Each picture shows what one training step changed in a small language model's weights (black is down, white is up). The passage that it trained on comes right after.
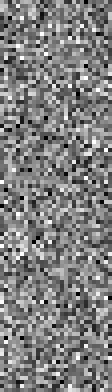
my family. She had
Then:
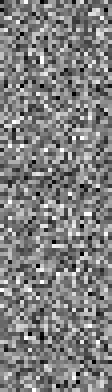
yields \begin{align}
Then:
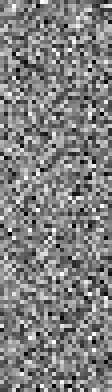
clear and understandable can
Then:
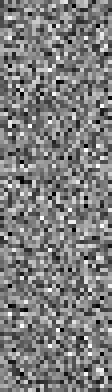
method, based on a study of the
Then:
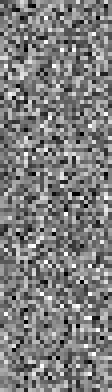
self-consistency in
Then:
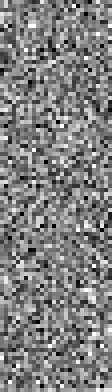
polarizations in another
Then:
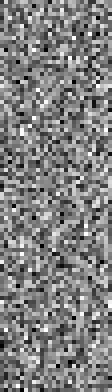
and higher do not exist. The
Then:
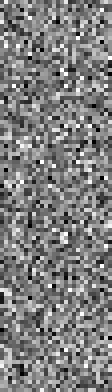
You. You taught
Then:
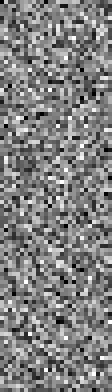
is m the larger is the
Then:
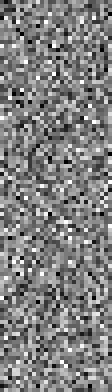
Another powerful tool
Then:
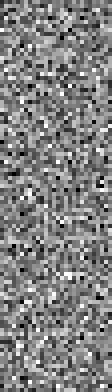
point of $X$. If $A$
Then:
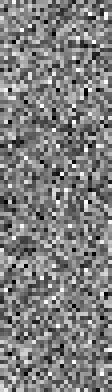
chemical environments and
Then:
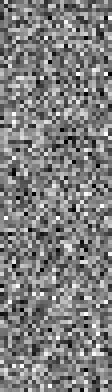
model. We focus on
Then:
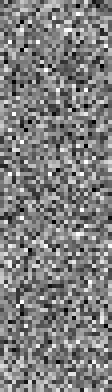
criterion to terminate
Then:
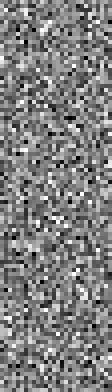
black la--holes with constant
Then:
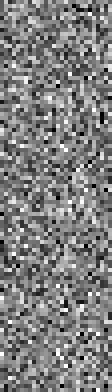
approximately 4,000
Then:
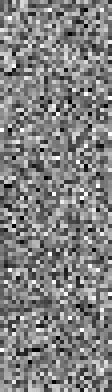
feedback like behavior in
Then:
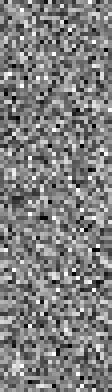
lift and drag distributions
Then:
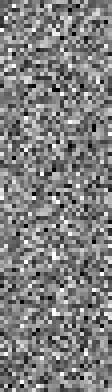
category of all sequences in
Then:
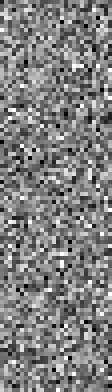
be equal to the number of
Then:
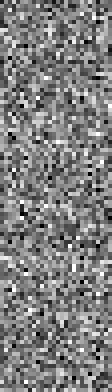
\end{rem} \noindent
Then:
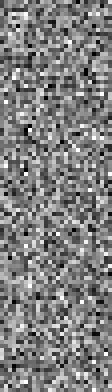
the right striatum. Three
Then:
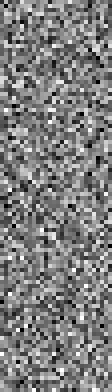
to report a stronger
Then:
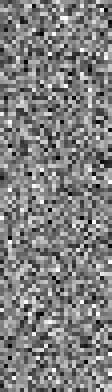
(and thus aligned) by
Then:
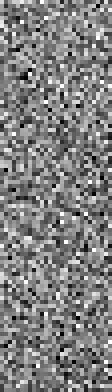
the rejection of the null
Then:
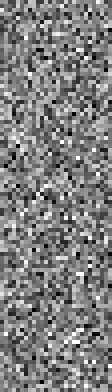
symmetrical secondary events,
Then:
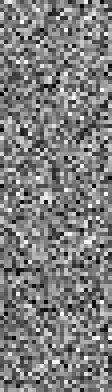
severity (11 items)
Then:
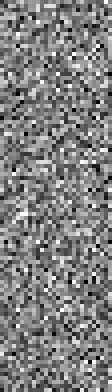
universal Massey products
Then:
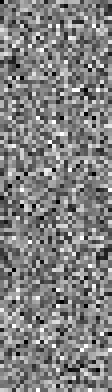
is mapped in to respective
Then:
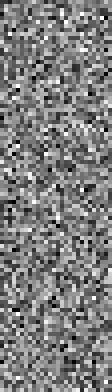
$\mu$. It is well known
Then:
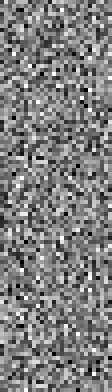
and Engineering
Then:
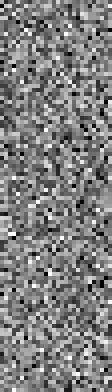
sub-sample limited to
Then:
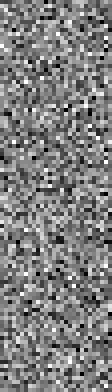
over $\cO_K$ of dimension
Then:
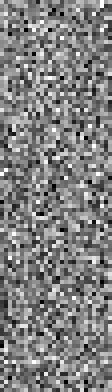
or primordial magnetic
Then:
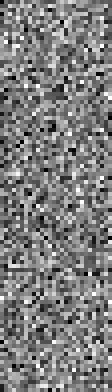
to $X$ in each row,
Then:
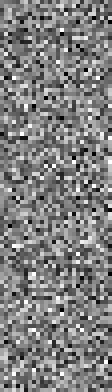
flow-through velocity
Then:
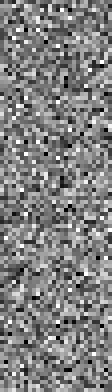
of Science in Textile
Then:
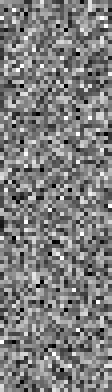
exhibit improved bond
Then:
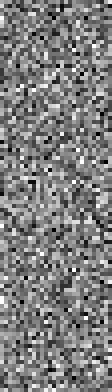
blowing-up point, one has
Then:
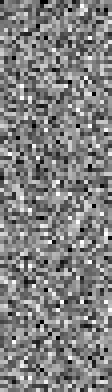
\quad (5)$$ Equation
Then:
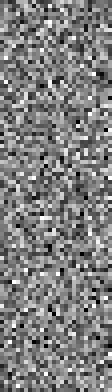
for a single instance. The mean
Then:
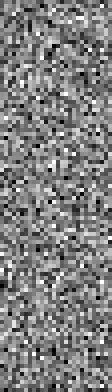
change in their father became
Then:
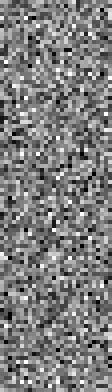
compiled their profile
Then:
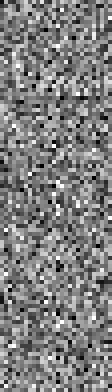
was *E. coli*,
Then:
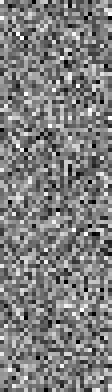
representing its shape is
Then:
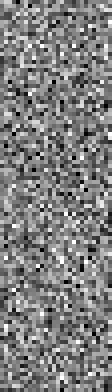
information are severely limited
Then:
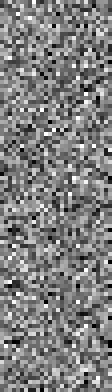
algorithmic auditing in the
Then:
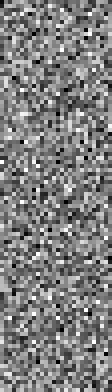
addition of a co-solvent
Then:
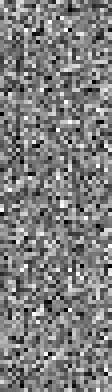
multiple interpenetrating
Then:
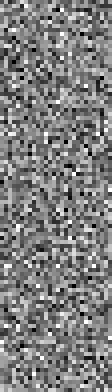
page 1 of 2 Time Run
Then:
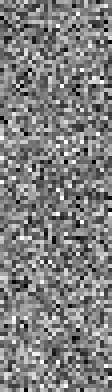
the fermentation liquid
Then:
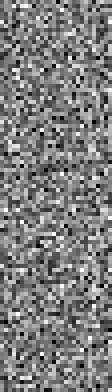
It may even be possible to carry
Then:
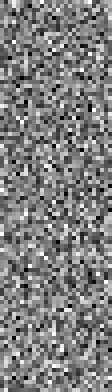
F_2 plants (no.)
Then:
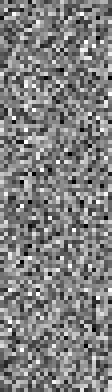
equivalent mean and alternating
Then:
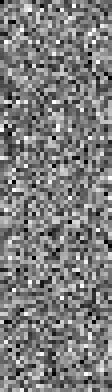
of past complicities to
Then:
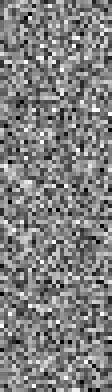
the remaining strings. The
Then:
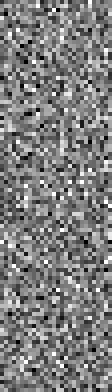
\arr \kg N$ is
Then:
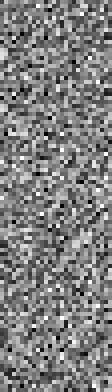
a family \mathcal{C} of
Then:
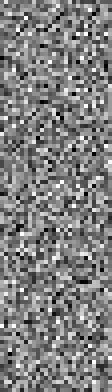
embedding \( B \subset
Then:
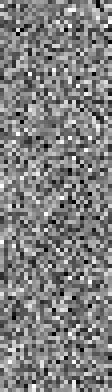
future ground and space-based
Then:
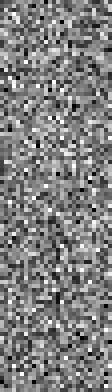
integrate over $\gamma$-ray
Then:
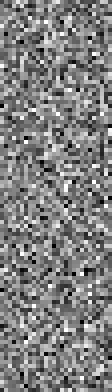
electrons and phonons in
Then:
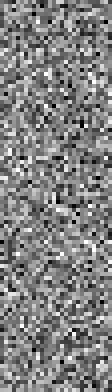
normal vector direction is given by
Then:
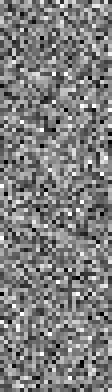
Solution: It is impossible to
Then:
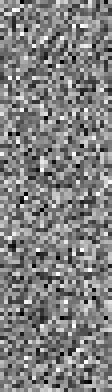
one can get \begin{equation}
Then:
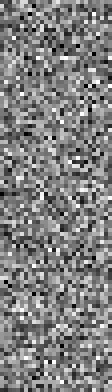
skills that influence
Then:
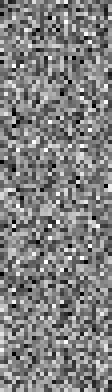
variables. Moreover, a
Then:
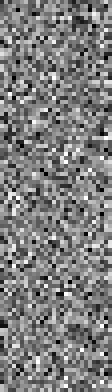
\|e^\psi \mu \theta
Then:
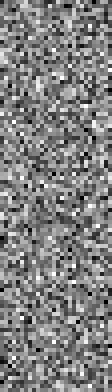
in general there is no method to solve
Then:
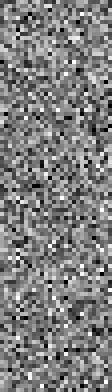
the lower bound on~$v$ in
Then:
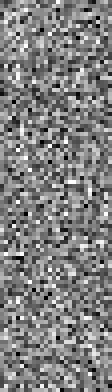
rail track in normal conditions and
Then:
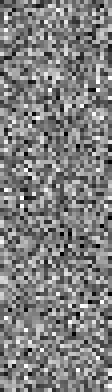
resonance, the dispersion
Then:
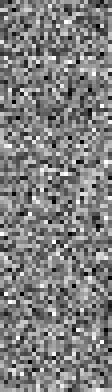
concentration of all incoming
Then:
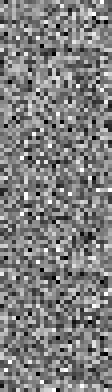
particle-hole} transformation
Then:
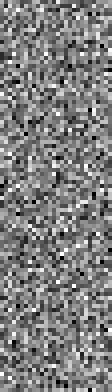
plus vanes; (2)
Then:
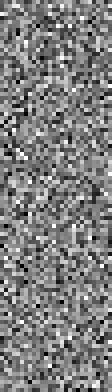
for determining the applied mining
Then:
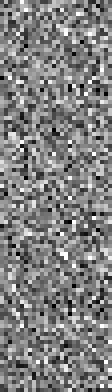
cost from -50% of the
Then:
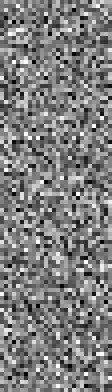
It melted at 106°
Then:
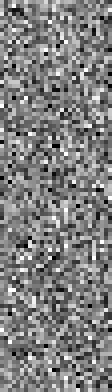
the oscillometric
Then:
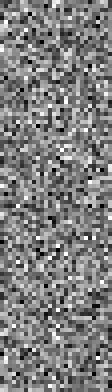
radon, radium,
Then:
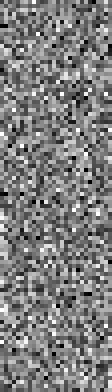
cross-sectional, in healthy
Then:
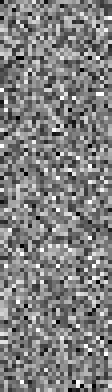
is charged the price
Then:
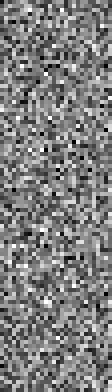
of the present study. In the
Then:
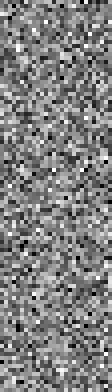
it has already preserved
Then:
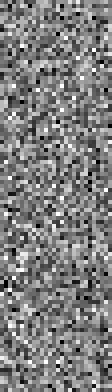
Cancer Statuses &
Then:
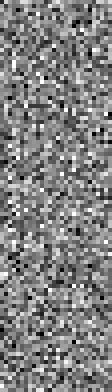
*Table 1*, it is observed
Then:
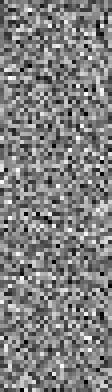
model of how the system changes in
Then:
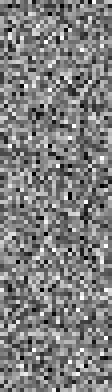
graph coloring problem, namely
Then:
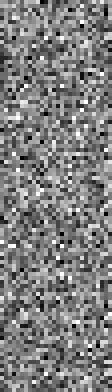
$X$ carries a \ke
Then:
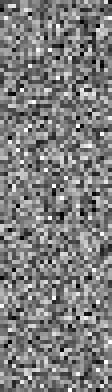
estimates the density of the
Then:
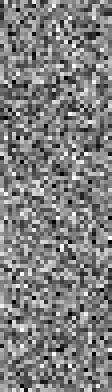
parameters and have been validated
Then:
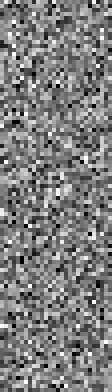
for biomonitoring of
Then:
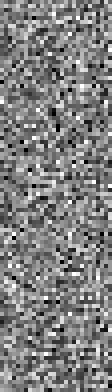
elimination for sufficiently
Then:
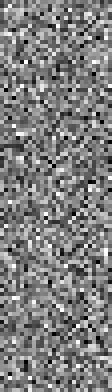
mesure de Gibbs
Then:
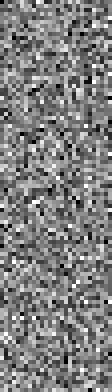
times up to 24.4
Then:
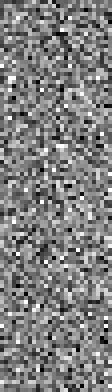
16 lattice $\Gamma_2\otimes
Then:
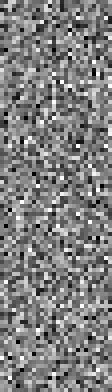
next section. **3. The
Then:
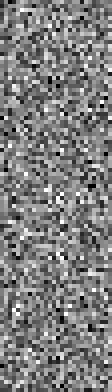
performance in the area of
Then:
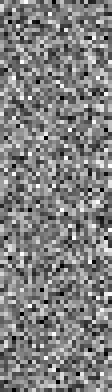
Release and Chemical
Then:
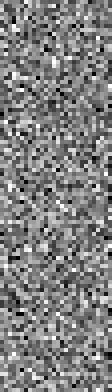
can be undertaken manually
